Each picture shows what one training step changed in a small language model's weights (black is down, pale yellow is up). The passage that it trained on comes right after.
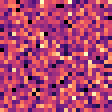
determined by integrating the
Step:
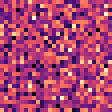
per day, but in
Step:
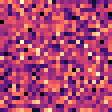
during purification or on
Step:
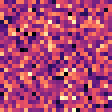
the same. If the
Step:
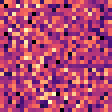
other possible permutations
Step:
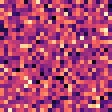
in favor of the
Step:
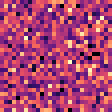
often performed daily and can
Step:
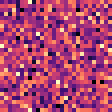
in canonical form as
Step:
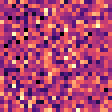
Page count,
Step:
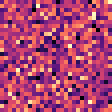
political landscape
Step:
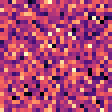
efficiency is the relevant score
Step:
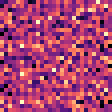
Name and format
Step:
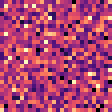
compounds are stable at
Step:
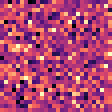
$G$ giving
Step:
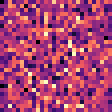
that covers all but
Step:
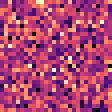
integer $n$ and
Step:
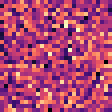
subject ADS of this
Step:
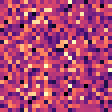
the action of the symmetric
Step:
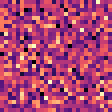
consumption of radical content
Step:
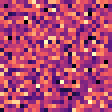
two solutions corresponding two
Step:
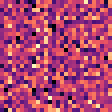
drilling curve.
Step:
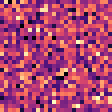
the asymmetry
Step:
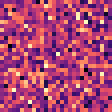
of Independent
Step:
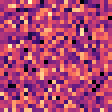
is an important source of
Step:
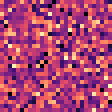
numerically. The analytical integration
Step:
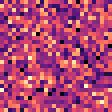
a torsion-free linear
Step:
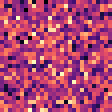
a collaborative reasoner
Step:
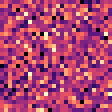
describe a novel algorithm that
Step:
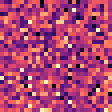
control theory [1],
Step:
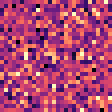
maintain the electrical
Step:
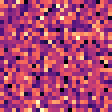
knowledge, attitude,
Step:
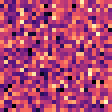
allowing each walker
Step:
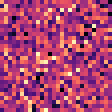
that adds a
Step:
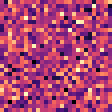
for some $0
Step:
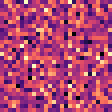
the radially symmetric temperature
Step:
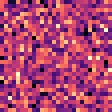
get is almost the
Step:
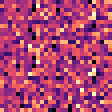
lands or longer
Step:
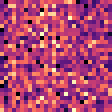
continuously upgrades
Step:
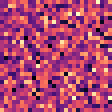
this by calculating the
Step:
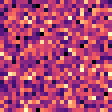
undergraduate students
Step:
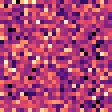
approach is similar to the
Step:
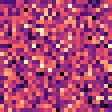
$\Sigma$ is the
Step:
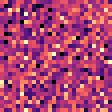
processor; -
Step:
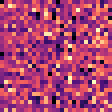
It agrees with
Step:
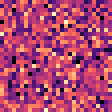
\] be the system of
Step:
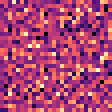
maximum correntropy
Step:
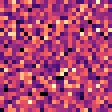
the situation when about
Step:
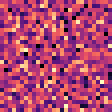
an average MAE of
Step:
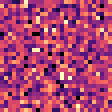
characteristic, ramified
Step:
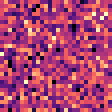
be done in collaboration with
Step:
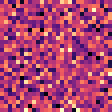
glass are not significantly
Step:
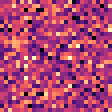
} Considering a flat
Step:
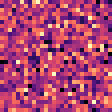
plus ends of
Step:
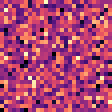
and ZAMS)
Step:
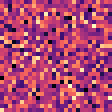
are solutions of the
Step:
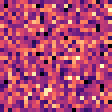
there exists an open generator
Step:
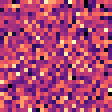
and write the effective Hamiltonian
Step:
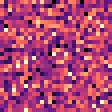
is more profitable.
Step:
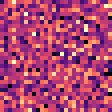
and viewpoints in
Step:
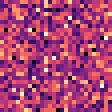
extensively on
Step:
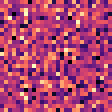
finite sequence of positive
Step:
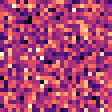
and 3.3 times
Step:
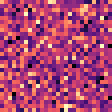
most important result of the
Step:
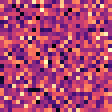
T$ such that
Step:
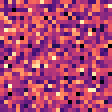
+ \varepsilon_t
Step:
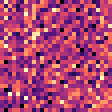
software; - 5)
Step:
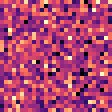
consistent with Langevin
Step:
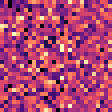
segment, Twave,
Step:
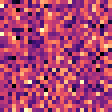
and is not fully
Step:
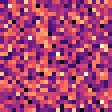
summarise our main results
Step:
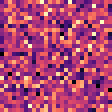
so that $A
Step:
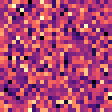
a cutoff value
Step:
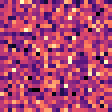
relative to Haar
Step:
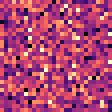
the second-order moment
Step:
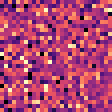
and prime denotes a derivative
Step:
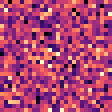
bin. The simulated
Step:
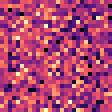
A new improved algorithm is
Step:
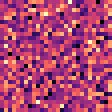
can be represented by only
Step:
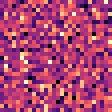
denotes the pressure difference from
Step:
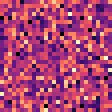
we believe that the
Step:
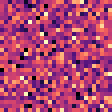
TG gas was first
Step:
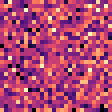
= \infty$ we
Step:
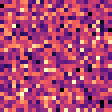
Graduate School of
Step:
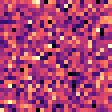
results have been presented in
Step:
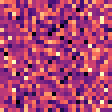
same as stated above.
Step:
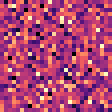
Further, roughly
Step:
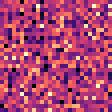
insights** into cost
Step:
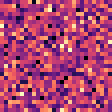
mass, defined as
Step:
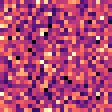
of nested magnetic
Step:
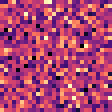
as a function of the
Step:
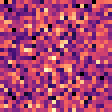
held in a quality
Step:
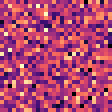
Combining with the properties
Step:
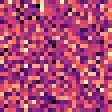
W^\wedge$ be
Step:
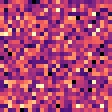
with $0\le
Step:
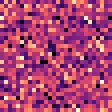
Swan exponent
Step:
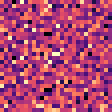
i.e. of
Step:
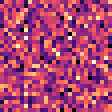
by one derivatively coupled
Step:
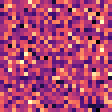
one can proceed like in
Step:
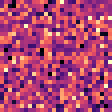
sequences. Here are the
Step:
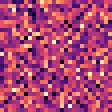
by noting that,
